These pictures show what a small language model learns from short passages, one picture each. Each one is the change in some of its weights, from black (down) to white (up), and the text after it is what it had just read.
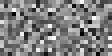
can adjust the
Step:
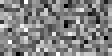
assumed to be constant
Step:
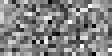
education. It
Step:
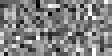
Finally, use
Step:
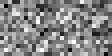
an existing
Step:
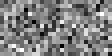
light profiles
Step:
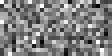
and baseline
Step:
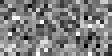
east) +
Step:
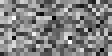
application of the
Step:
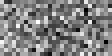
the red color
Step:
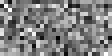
A hospital
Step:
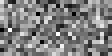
been reached.
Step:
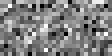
| The number of
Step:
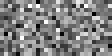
methods have been proposed in
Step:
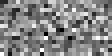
analyzed the
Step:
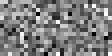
these processes may be
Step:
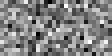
to users health which
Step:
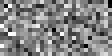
(see Fig.
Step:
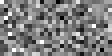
& \xmark
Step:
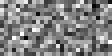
based on paper post
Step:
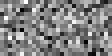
future and more
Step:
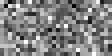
subtraction, which
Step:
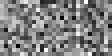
positive energy particles
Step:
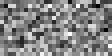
and percentage.
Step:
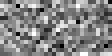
work supported by
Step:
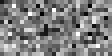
happens in the
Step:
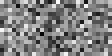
of methods and analysis
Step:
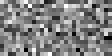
within and beyond
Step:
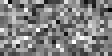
if this signature is
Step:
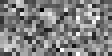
dust, as well
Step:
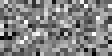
series. For each
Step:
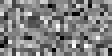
The study was conducted
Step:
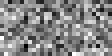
{author} {\bibinfo
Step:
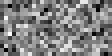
a granular method
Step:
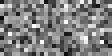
and Engineering
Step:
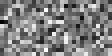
deliberated by
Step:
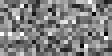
report and output
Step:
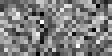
excess amount of
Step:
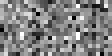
their inclusion in
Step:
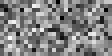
force. It
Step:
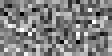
measures adopted
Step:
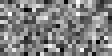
paper describes a
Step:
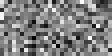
so the total decay
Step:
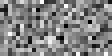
on any marker
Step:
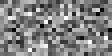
J. *et
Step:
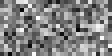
factor (Q)
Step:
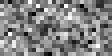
not only is the
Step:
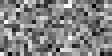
as a separate and
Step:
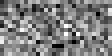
analogs was
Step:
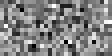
Ambitions and
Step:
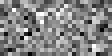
the conformal case
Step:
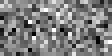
the immediate
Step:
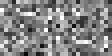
*Journal of
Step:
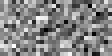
neural network.
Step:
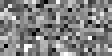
we expect the similar
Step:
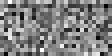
PD controller
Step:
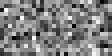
configuration, we
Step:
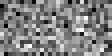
predictor to the
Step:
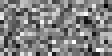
It acts as an
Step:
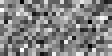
institutions who
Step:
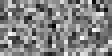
$\Lambda$ and
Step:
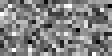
the radial dependence
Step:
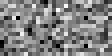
: this problem was
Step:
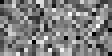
what happens
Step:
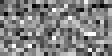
3 months
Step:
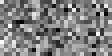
the raindrop
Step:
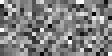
version of the
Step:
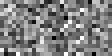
of the material. As
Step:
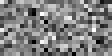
with the different sign of
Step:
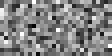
of both sensory
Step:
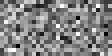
in a community,
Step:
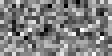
a bedrock
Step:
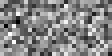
using either the
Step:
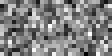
through to unitary
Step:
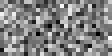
the introduction of a
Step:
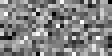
them. For each
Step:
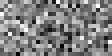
up the baseline
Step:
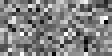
water and then with
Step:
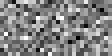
has taken an
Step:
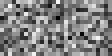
was conducted using the
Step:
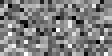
at our centre represent
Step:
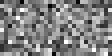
the metal component
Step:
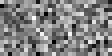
behind its
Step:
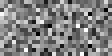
the space and the other
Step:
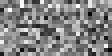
comfort and
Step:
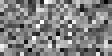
segmentation well
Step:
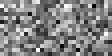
likely that these
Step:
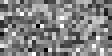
equations. However,
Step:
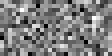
is a danger
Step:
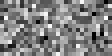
able to determine
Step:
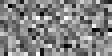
for different choice
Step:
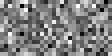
implied by the
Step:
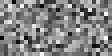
and has become
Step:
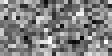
this treatment is
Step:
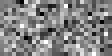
trial, but
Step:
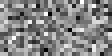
enhance the
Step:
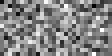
that text. It
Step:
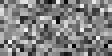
independent study using
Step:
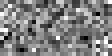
the talent
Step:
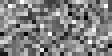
dependence of the result
